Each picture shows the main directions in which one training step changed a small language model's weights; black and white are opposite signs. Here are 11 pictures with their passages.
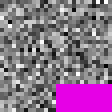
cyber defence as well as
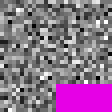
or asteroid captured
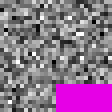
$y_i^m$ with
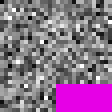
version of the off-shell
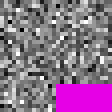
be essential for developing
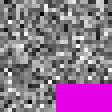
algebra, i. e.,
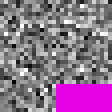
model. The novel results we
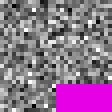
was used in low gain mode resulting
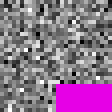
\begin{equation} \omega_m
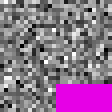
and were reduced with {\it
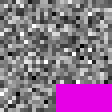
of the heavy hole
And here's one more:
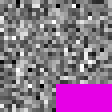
set of voxels with high biological
